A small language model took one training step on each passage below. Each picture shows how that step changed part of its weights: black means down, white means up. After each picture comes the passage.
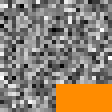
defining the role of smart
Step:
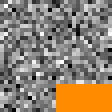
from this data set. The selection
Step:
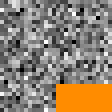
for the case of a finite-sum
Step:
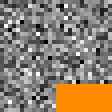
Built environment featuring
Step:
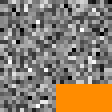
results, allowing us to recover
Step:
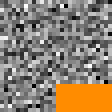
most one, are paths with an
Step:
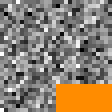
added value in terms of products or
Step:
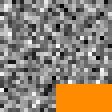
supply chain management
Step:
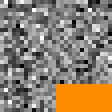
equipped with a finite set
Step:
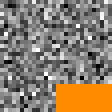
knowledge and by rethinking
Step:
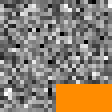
3 The interaction diagram of
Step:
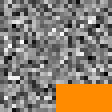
technology for marketing. As
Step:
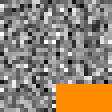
\cite{FOR}, P.
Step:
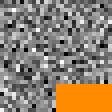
notable errors at larger set
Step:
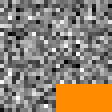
Structure and Autonomy
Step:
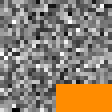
angiogenesis in
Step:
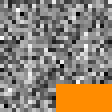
of the cellular area of the
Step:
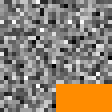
Spinosad was the most
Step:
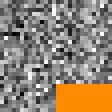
available land mass
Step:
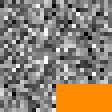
than exact pointwise alignment.
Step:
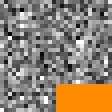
Ensuring adequacy of
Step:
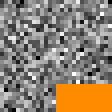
system under normal state. The proposed
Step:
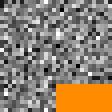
does not express the concept
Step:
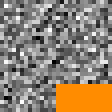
have shown that normal students' mothers
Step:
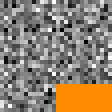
rotation. The rotation may change
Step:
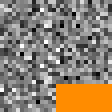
that all large $\mu$ are in
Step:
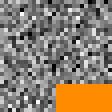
out to infinity along that
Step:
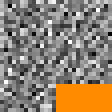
through both all angles and all
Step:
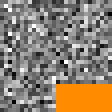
of distance by combining it with
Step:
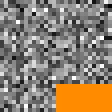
Universal Etchant
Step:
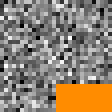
got worse, reversing any
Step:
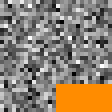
has not been copied from any other
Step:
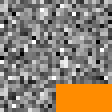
Xiaotao and Tian,
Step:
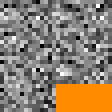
\endalign $$ or to : $$
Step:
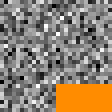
condition $(*)$ with $\mu =
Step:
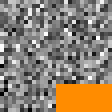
radial limits on $S$
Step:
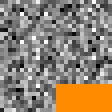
dt}}. \end{equation}
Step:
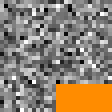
Anova Test. The results
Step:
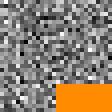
use the fact that entropy is
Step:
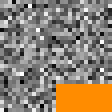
passenger are the three most significant
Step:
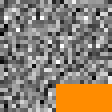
$\Lattice$ is also a
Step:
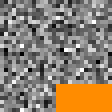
available research that exists which
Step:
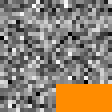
p_\Omega=0 \quad
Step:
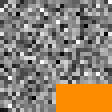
on an open subset $U$ of
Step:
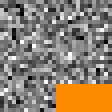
4. Order Continuous
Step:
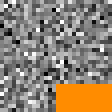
broomcorn millet,
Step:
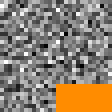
in mathematics 5},
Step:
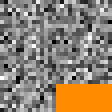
and turn the left.
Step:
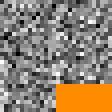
services. This directive makes
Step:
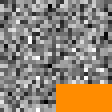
ensure the validity of a
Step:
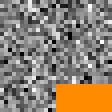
State. Table 4:
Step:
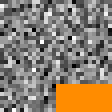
\cite{cramer}. To prove
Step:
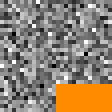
On the basis of the
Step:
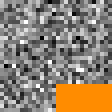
obtained from the most relevant
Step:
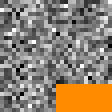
the admissible control input of
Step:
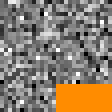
we have that: \begin{equation*}
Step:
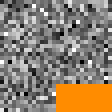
Brown University,
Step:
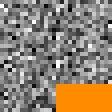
regard. According to the results
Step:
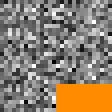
available~--- see for
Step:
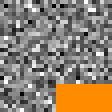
“Scalable trust region method
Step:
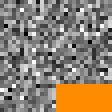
by Scion 486 GC
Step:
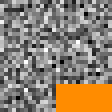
\subseteq P(\langle \mu,
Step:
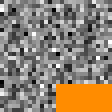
Gao, F.; Ma,
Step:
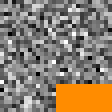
we prove that $u_\eps$
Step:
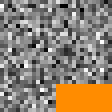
implicit, none) •
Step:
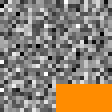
of $\widehat\Fc$ on these
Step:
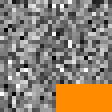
(a hypersurface is
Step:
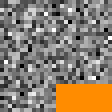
and group discussions to develop a
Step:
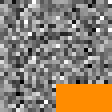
Energy Management
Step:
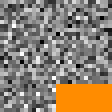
q \leq\infty$ if
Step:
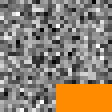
seeds were then inoculated
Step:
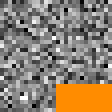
multiplication operators by the functions in
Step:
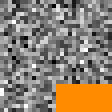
In Ariane 4, it was
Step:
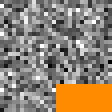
ERCP reports during the
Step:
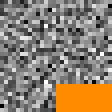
test analysis made with participants'
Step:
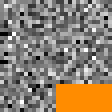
$n_0$, such that
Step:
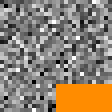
For $x\in X$,
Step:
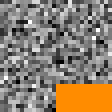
medicinal plants, as well
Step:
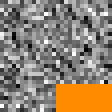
for the analysis. Table 1.
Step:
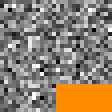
ultrasound scan after
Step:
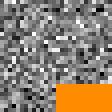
N_Y$, the homology
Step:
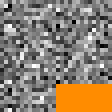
nX (nb_i-
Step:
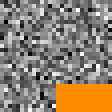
whose actions benefit the
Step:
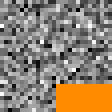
no longer points in the direction
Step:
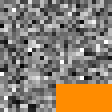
write formulas for generators,
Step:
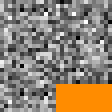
flywheel (Figure 5,
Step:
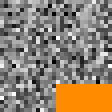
around the arts and related
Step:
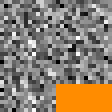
If $b_n\leq
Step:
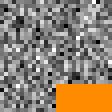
numbers of $h\circ
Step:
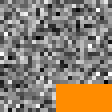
support brackets were
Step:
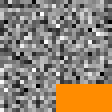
that demonstrates robust
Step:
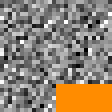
education is an advanced
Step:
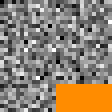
hypertension were associated with increased
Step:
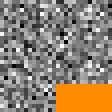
and $G$, respectively. Before
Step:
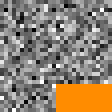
with similar 100 % cotton
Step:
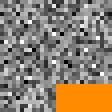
of the agents in tracking the
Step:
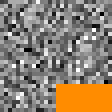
a pure culture was initially
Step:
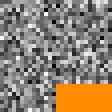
the near-term,
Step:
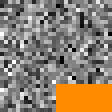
of $[A,C]$, and it
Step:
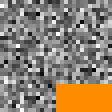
by DGICYT
